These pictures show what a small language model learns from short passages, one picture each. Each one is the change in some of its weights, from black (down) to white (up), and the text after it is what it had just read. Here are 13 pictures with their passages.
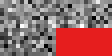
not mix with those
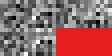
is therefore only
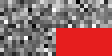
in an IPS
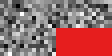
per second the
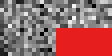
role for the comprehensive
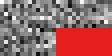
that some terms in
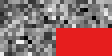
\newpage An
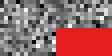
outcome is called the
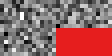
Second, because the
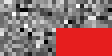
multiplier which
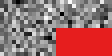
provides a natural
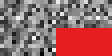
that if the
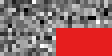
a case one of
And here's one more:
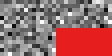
in this case.
